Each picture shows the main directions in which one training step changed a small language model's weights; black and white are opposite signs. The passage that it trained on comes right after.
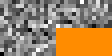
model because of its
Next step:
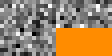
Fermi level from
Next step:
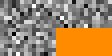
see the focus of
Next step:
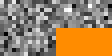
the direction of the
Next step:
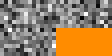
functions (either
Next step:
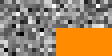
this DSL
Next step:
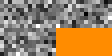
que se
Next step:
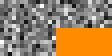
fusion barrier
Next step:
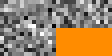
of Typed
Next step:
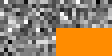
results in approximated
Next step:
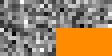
same dimensionality.
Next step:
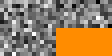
transport where every
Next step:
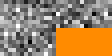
central disk with a
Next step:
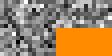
out, indicating
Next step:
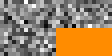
as solution to the
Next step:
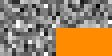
saturation field
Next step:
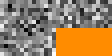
the well studied
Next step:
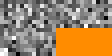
figure with permission
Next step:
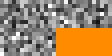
these different cosmological
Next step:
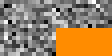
burning soon
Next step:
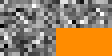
(tend to
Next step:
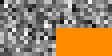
on the cluster.
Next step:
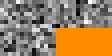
we obtain $w
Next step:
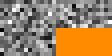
section 3 does not
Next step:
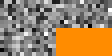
the phonon
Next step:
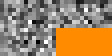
one or two
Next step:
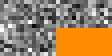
Boson and
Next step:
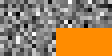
The authors express
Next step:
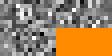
assuming a
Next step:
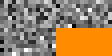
the remaining 3
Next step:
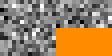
define $\triangle
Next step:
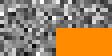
the quenched
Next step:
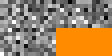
are closely related
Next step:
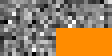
plateaus remain
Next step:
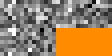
the engine and
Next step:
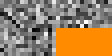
is proposed in the
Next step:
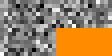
we compare average reference
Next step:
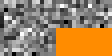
processes, intensity
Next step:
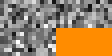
accuracy. Such
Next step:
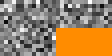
Once a
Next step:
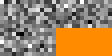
the SD
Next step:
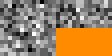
Fermi level. If
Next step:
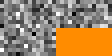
T is shown in
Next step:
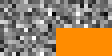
involving 306
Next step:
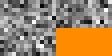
and 3 GB
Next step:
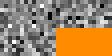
shadow images
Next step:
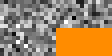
angular radius. A
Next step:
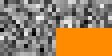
for a general
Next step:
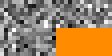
as increasing the
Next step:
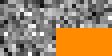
& Star type
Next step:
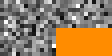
to a Dirac
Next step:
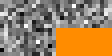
was also found in
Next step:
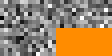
regions without extended flux
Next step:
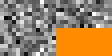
scalar product of
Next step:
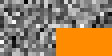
model of temporal
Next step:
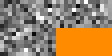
and just assume that
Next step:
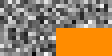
of the light
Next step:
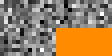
\nu \alpha
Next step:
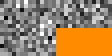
the other pn
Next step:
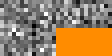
different from the
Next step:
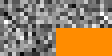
can be reproduced
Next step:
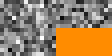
or semantic
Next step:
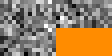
potential found in the
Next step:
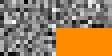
statistical analysis and model
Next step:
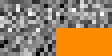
region of the sample
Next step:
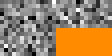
is shorter
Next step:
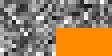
for acceptance
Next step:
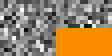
related literature
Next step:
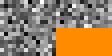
\hat t}
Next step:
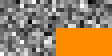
ends are
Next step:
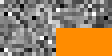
The preference of
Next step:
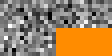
cortex. The
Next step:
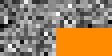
special tree.
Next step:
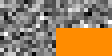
that the error on
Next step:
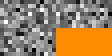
four complementary
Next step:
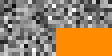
are also shown.}
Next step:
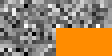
others describing
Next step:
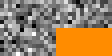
summed to make
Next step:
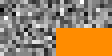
The right-most
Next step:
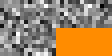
as released
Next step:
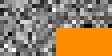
For example, over
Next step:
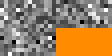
and therefore can be
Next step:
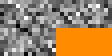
we estimate maximum temperatures
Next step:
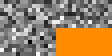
in the sample under
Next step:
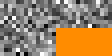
consider the role of
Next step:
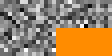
is based on
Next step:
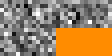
sensitivity to the
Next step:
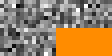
directly when they
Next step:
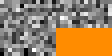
procedures are
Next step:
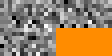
look at
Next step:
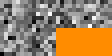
to acquire
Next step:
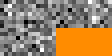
and implemented
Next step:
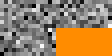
The indices
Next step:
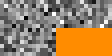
only products of
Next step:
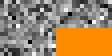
the low-energy
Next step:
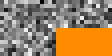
exchange phenomenon
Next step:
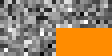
the statistical and
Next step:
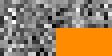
frame, using
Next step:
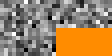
taken from Table
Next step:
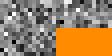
it is possible to
